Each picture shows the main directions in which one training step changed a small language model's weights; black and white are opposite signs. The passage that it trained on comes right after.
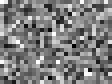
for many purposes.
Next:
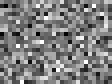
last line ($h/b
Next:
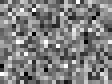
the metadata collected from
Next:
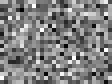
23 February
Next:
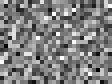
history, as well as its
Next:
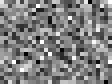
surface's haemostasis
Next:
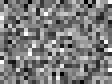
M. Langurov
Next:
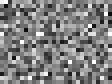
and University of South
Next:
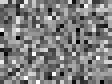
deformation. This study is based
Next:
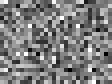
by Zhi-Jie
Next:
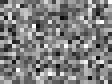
because of that first projects
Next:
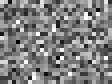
and some students are brought
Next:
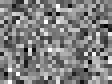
rains, hence
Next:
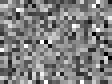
4–5 December
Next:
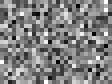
development in the financing
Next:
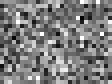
corn varieties, and
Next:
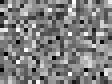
to introduce the first
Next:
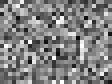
subcarriers using the
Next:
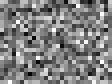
in advance, covering
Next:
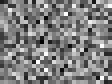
Released - Truck
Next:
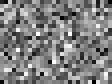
and air conditioning
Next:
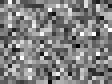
considerations. 2.1.
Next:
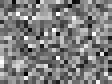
good lattice structure for
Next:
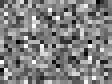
composition may be due to
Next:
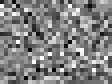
anyone who does not want
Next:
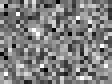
This research was supported by
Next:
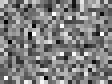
method within the framework established by
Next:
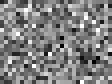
at this analysis, it is observed
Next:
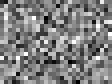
were isolated. All
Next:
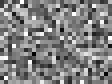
parts was studied by the
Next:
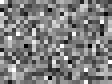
to treat these infections in
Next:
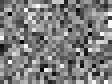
approximately 50
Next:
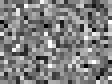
[5]. In mucous
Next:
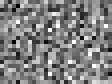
and meaningless and so students
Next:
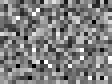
general data protection regulation:
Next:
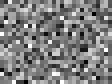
responding on the economic sustainability
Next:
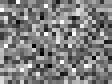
theoretical background
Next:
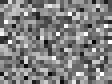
of the curriculum.
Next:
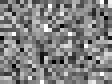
proposes a hybrid
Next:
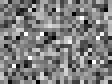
the late shift is
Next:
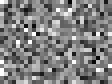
for the following criteria:
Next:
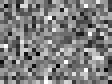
position*. *We
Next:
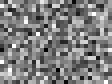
almost twenty
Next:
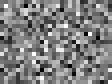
Technology and Business,
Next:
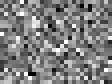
molecules are bound
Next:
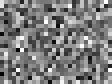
conditions and their association with various
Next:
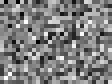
of *Zeuxo
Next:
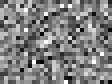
protection of coastal areas
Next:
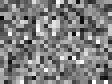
measures, heavy
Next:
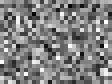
liver hydatid
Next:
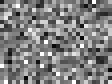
1 \rangle$
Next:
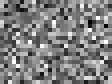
For instance, 50
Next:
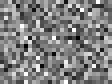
the above view, Bichi
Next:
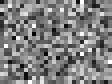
to evaluate its handling of
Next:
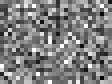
260 S: I usually
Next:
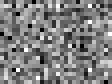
The importance of iteration
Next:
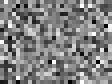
If HAPI can
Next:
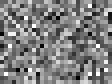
may help also, for them to
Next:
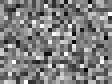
welding, since this
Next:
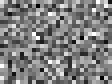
United Nations, as of
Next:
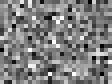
lives everywhere.
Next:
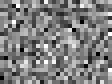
10. Probability functions
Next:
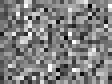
TOGO Health
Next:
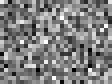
excluded from the
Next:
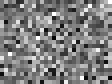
mission. It is now
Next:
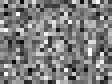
The low yield in this
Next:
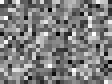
lead to higher-performance
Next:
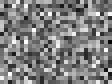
number of judgments that
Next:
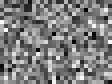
shapes formed from
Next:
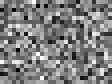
resistance of the MR
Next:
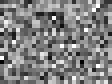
proposed method. II.
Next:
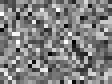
originating from the
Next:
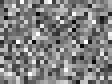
healthy online communities,
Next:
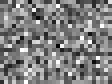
the UN Framework
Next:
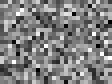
the next section.
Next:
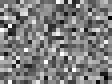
circles and for which the
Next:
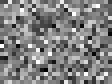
the organization of preschool education
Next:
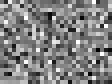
early. What are the
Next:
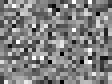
hold and maintain all the
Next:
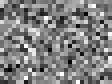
disorders, cancer,
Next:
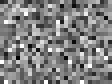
of input parameters on the
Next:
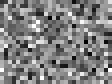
are used to define
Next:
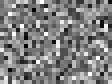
Shaikh NA.
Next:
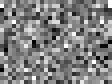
haves and have-nots
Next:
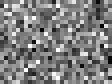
indigenous cultural
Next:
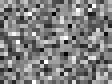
the particular Case Study
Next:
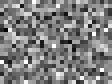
or specialization. The
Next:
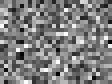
serum vacutte from
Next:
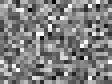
65 years of age, the
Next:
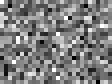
to the addition of flame
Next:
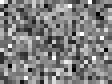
was higher, which means that the
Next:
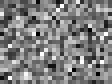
cognitive or
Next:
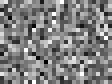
as their second-order
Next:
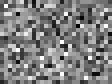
The reactor has been
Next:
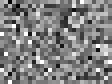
of this, the production of
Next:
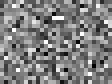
transactions. There are several
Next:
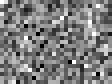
for quality assurance of project
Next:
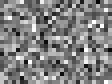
positions without collision -
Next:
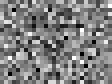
do as you want. The
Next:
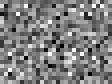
education (Bandura,
